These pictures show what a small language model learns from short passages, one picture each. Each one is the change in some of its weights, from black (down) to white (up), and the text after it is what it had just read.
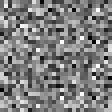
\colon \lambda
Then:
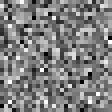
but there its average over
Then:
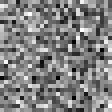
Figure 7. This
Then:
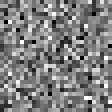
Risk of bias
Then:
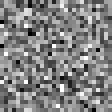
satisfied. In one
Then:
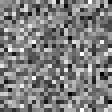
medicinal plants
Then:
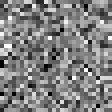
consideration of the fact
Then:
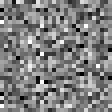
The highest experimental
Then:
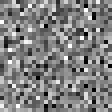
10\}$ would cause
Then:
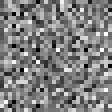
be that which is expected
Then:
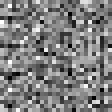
Cocoon while
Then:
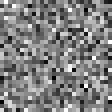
metal ions in
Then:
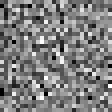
implied by the following
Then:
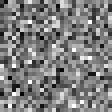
not clearly define what
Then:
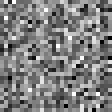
Medical University,
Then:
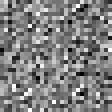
M$. The elements
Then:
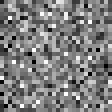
for all the different types
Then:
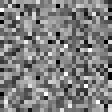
model. Data collection
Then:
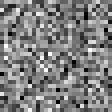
standard model, including
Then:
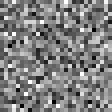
electron distribution that is in
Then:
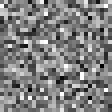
in the first cell using
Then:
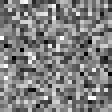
the collinear approximation without
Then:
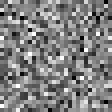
for undergraduate
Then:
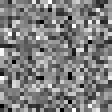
& Yao,
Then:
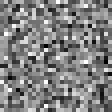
18. Values
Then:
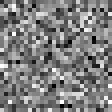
from medium to large
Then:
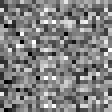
hardware. The
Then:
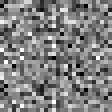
call this equation the
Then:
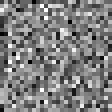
be held at the
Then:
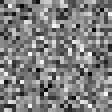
ones do not.
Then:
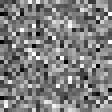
iterative process has
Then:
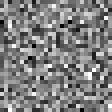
the singular set in
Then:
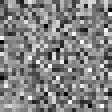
but lower axial and
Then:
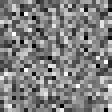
that our choice of a
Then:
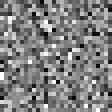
linear proof corresponding to this
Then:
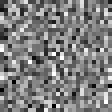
an application, this gives
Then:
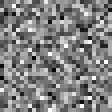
points of the system by
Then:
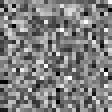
a decoded
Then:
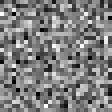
limit. (c)
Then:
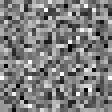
only, *T.
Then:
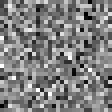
product is protected and
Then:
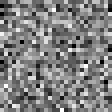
uncertainty should be
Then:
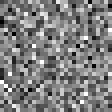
calculated to be approximately
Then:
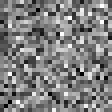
pressure in the
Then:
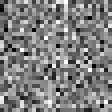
is applied, the
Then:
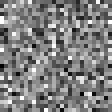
this equation plays a
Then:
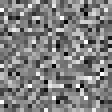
CI Environment
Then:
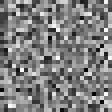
of the constructed
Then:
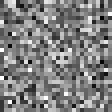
vessel in an
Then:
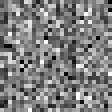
and prone to
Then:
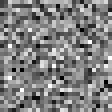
characteristics of a
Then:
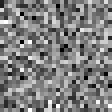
space, but also
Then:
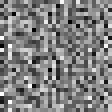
a subgraph of
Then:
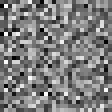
us consider now the
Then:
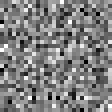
Overview of some
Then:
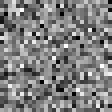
resources, and disc space
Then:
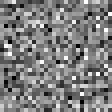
higher temperature. Here,
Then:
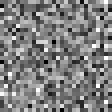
situation caused by mass
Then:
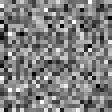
isochrones can
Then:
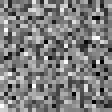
\omega \in
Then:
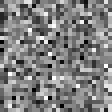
of a potential element of
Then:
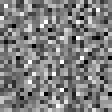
More generally,
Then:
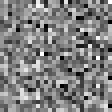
The flux ratios
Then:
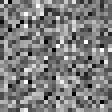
\\ & \approx
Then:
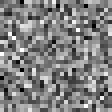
pairing. There are
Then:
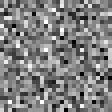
original research. In The
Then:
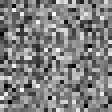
is conveniently
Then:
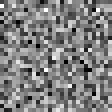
is enrichment
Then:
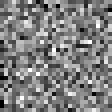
function of the stress
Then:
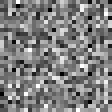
(this is,
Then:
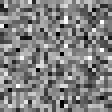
model uses a spatial
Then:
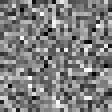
the number $p$
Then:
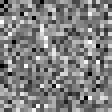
our universe is on
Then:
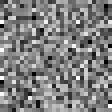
all $j\in
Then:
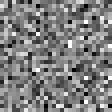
U$. To see that
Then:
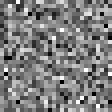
necessary defense is
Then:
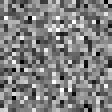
that since eq.
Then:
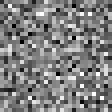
during their main sequence,
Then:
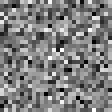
leaching of
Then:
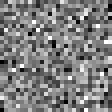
large pumping
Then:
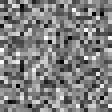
the Greek
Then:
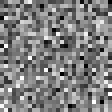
development of physical education
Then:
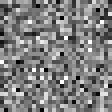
instructional activities should
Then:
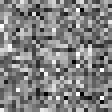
receiver proposed in
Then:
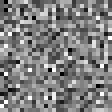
the modern education
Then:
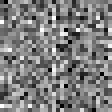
the second fundamental form on
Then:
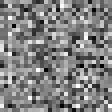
be combined with any
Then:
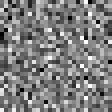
give inextensible
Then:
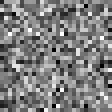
costs, and they
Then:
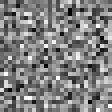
subjects did you
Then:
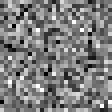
be strong enough to
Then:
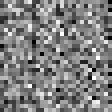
and output, and
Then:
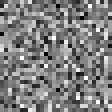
equation, the predicted
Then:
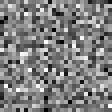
$\alpha$ and
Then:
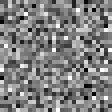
to deliver a
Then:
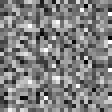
effect. We can
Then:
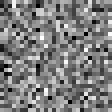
such corrections can also
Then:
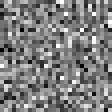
a difficult medical
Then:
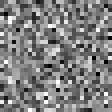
linear algebra, by
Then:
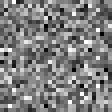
Because simulated
